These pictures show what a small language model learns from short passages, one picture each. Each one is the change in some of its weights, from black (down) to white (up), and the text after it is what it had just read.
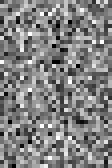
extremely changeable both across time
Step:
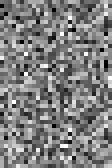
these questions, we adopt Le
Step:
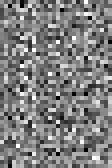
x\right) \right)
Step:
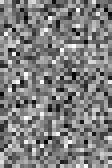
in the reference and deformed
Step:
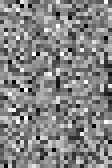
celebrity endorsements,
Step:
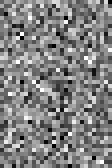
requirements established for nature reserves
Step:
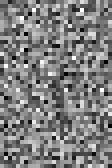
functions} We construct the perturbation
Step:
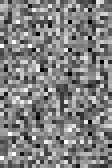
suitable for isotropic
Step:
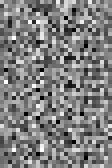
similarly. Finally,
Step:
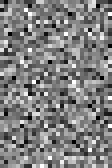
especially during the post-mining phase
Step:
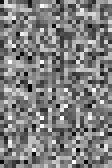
University of Health Sciences,
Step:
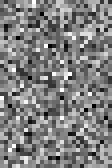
\] Turning now to the
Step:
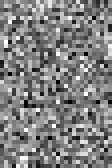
codimension~$2$ have a
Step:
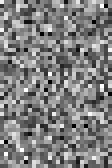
century absolute
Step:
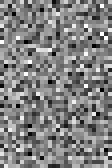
birational transformations of the
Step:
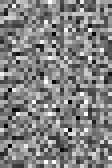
education system is essential for training
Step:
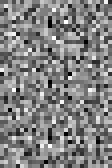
the researcher tried to search
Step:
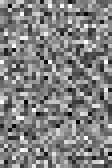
computational domain, ensuring that the
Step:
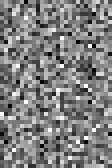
\in K$ and $\lambda
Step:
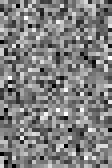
present communication. Experimental The
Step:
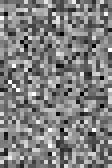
is also $\mM$-regular.
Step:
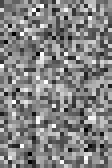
have Fourier expansion of the
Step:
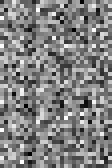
general view of the current approach for
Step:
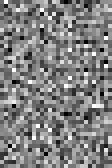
variance, i.e.,
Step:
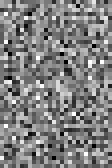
using a window based on the
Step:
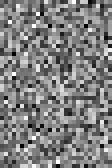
each iteration. It requires
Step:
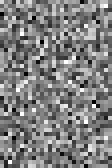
Immunoassays mostly
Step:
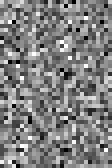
mathematics, this tends to
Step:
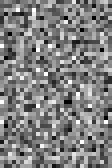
algorithm, where a sequence of known functions
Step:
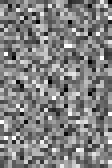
for tumors in posterior
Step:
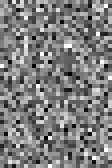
Woo-Yong Lee,
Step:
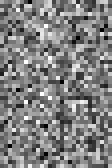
people with needs and early career
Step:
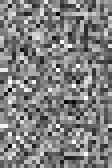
the lands around the town
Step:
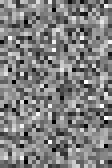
INTRODUCTION According to
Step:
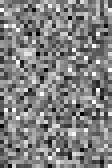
accumulation of Cd,
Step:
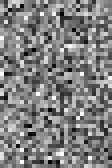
of the induced complex \[
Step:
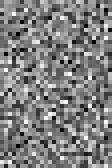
facilities using a checklist and
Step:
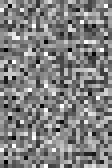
cycle time, lead time, cost,
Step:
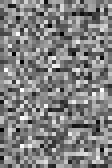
Management Plan Deliverable
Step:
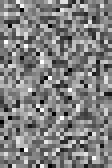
a wider public. The
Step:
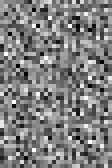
each agent or particle
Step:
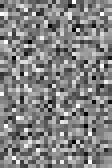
as a carbon source in
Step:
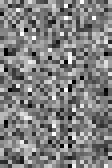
would be more efficacious in
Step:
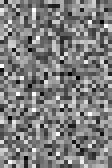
the residue classes of coefficients modulo
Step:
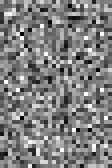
In *Audio Engineering
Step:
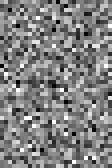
in Vietnam recently
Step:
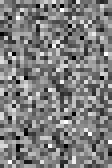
that this system has no solution.
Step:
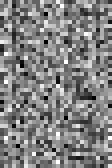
in Coventry University on
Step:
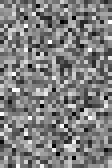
not fully capture all aspects
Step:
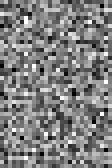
obstacles, we conduct
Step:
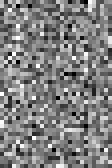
the form $x^k
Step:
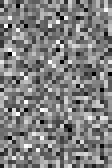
or folk music,
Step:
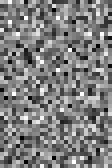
dots represent human settlements.
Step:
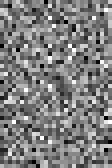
is active or passive.
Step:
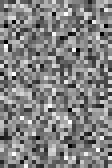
systematic location,
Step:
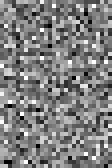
thiomalic acid
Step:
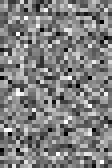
v,w_i \rangle
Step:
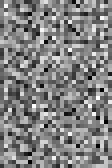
for the online or offline
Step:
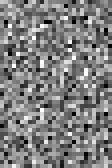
for human health globally.
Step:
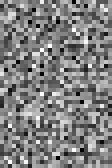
As the linearized equations are the same
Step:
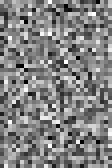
researchers and professionals in the
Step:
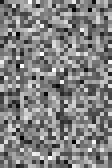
concludes as before that
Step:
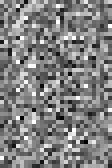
:=M^2\setminus \Delta
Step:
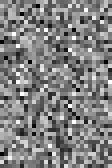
is still necessary for $\La$ to
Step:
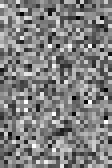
over $K$ if and only if
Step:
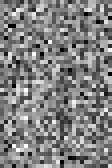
fulfillment in their lives.
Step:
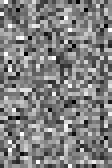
plane and tends to zero as
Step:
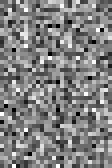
10 and 20 minutes after a
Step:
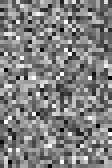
determined in terms of generators and
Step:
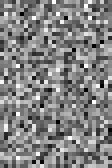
Monod kinetics developed by
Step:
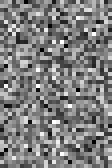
increasing attention has been paid to
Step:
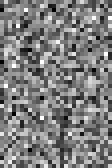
musical styles.
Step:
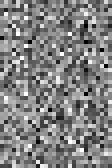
γ , a grid search
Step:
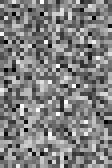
Δ (%) SFRC
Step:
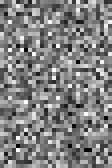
at spectral parameters $E$ such
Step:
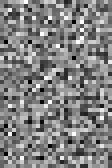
nonlinear ODE models. Here we
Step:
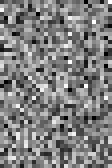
does not exacerbate
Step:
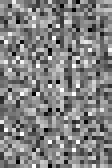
and 15 years ago experience risk
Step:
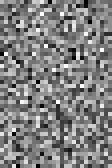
this action can be recovered from
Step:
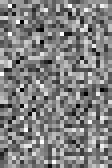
in the Fixed Azimuth
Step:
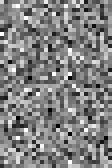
and thus different offerings to the
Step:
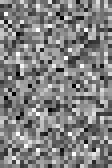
as training foster nurses to
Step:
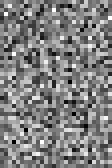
the results in Fig. 2, 3
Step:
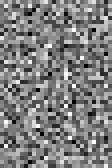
to calculate the volume using the surface
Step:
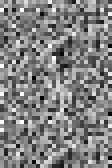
diagnostic approach that includes
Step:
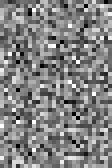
the definition of {\em hyperterm}
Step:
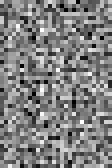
2. Research technology of professional
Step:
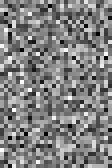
the decisive updated version
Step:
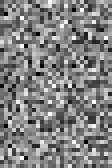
methods and approaches are used , and on
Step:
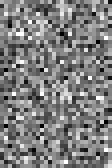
Eastern Europe. Finally,
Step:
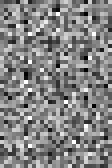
sequentially often perform
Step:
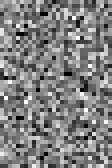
Laminate structure: $[\pm
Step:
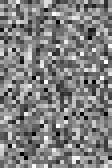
which point in time, for
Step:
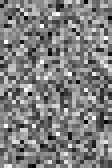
where 1 mL of 10 N
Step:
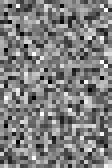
algorithm, enabling domain experts
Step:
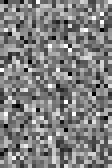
were feeling anxious or
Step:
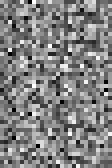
processes concerning data quality. One
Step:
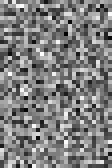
rheological property than diesel
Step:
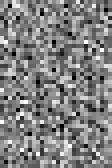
recent years (US, 2021).
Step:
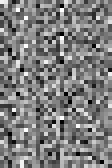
\psi \in \Psi, \
